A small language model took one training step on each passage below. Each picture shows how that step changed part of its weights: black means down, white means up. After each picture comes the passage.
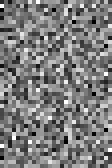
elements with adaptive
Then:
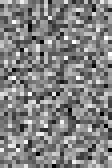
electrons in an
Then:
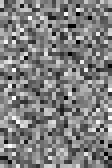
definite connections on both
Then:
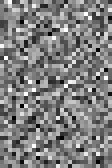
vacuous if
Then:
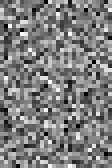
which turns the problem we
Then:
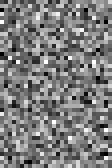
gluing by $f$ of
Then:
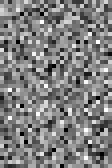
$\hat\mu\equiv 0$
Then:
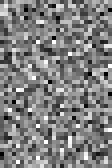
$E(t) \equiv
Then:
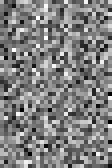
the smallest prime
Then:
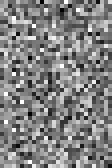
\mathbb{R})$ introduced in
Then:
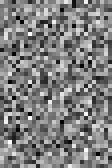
\ldots q_m \in
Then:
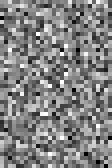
convergence rate is similar to that of
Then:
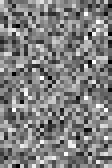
$\alpha$-value is that is
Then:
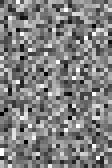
which is better than those obtained
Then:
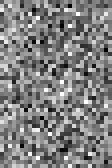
\nonumber \\&\quad= \E
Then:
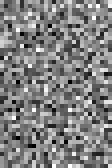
$i=N$, we have
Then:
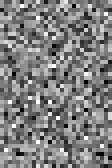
pairing $\cp_q$
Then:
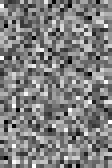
$|\eta|$ is large.
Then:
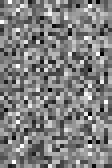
0 \end{array}
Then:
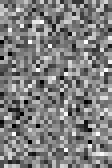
$\vr>0$, there exists
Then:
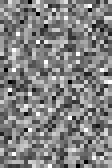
defined for all $0 < \mu
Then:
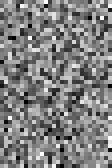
to name the group. Thus if
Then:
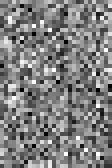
convenient for applications
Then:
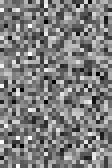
= 0. \end{equation}
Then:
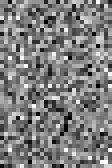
for it. Motivated by
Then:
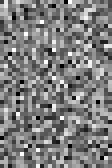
$h \in F$. Note
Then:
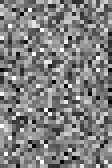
this map is a surjection.
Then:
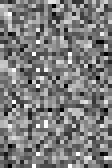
curves $D_j$ in
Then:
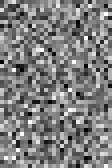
$\mathbb{R}$ be the field
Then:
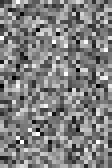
it is useful to realize
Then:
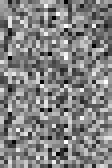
Riemannian manifold.
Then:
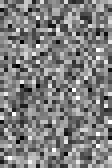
is the Steinberg
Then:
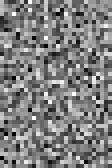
a continuous time model, two
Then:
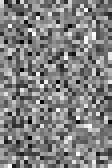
analytic continuations of
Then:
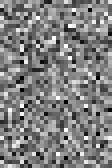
of the rendezvous
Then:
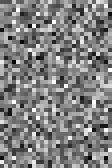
is $o(n)$, and the
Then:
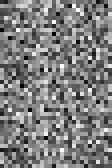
is a rank three
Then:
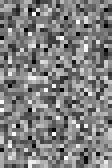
by integrating ${\tenbf
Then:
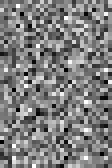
D$, and $\F$ is the
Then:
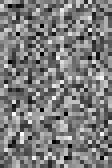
\times X$. A variety
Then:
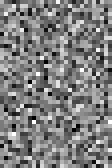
control problem: The
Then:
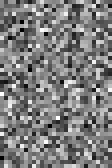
are chosen to first hover
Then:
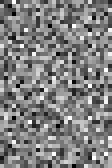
of total energy
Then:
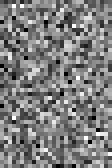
{\bf 2} to Step
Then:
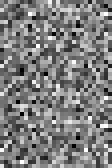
n}$ be a matrix of
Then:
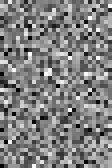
a connected set of the ladder
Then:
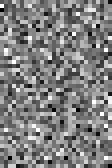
web the basic invariants
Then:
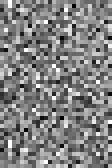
flexibility market
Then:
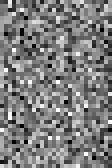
on the probability of constraint
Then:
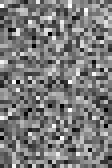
soft set over $X$. We
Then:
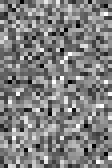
$T$ are simple, that is
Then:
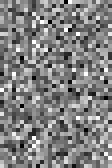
of $\tau_{i}$-dense
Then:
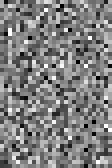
similar argument with the roles of
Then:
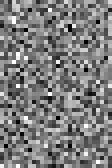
we show time histories in
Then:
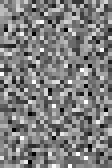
$\lambda_1$, come from
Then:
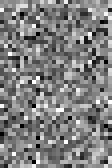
IV is hyperbolic
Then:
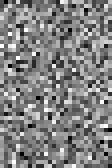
in $x$. \ethm
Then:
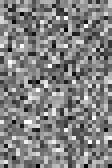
of its extensions have also been
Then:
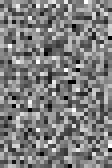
descendants}, J.
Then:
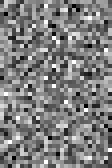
of each irreducible
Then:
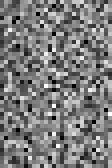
We also consider that the sensors
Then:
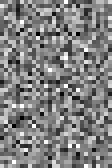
Analytic Number
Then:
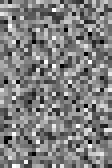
fixed $A \geq 0$,
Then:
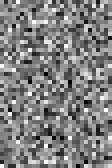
the condition number estimate $\cond
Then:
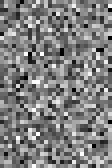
is because the rewrites
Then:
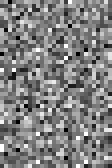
the hope of new
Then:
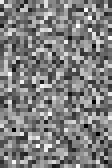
suggests that for a log
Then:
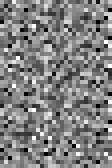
construction of the corresponding spinor
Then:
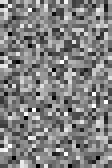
Models with larger
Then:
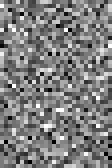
choice of the base point
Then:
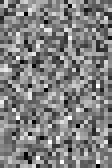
the claim which causes
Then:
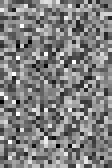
\beta)$ determined by the
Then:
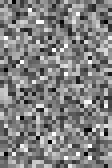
$[\gamma]$ (as an
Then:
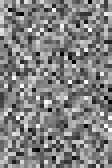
of eigenfunctions on compact
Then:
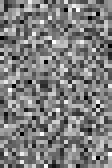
and conjectured extremal
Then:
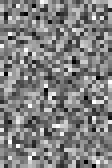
defined by refinement.
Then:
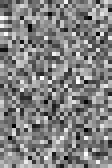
variable $\kappa$ and outer
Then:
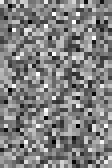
easy to calculate
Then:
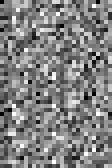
but it is possible to find a
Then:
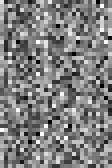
step in our derivation of the
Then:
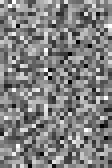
direct sum decompsition $\oplus
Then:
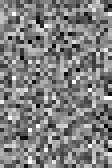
proof of Theorem~8.3
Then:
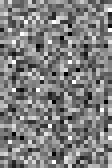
Theorem \ref{ineq1}.
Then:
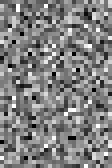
to $e$, and $|\partial
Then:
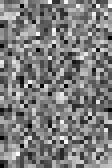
homogenous ordinary
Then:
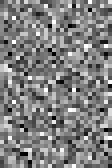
in the $l \equiv 1
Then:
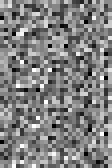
(stable) manifold that is
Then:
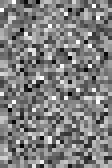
$k$ goes to
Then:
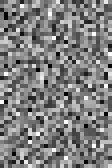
the truncation condition.
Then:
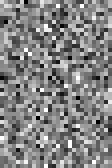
construct rational homology
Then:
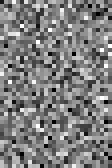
of arrows $i \to
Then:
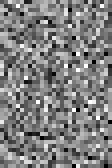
open subsets. The set
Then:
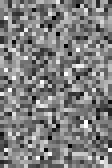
Vries equation. {\em
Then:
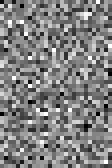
have disjoint cozero
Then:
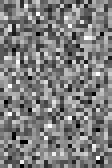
\ee We design three
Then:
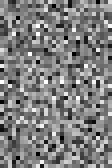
We denote this homology by
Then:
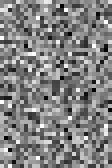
following equality holds true:
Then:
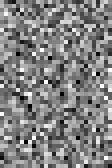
conjecture in the normal
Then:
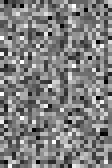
inequalities below, and will
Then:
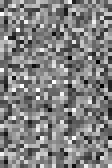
investigated in this case
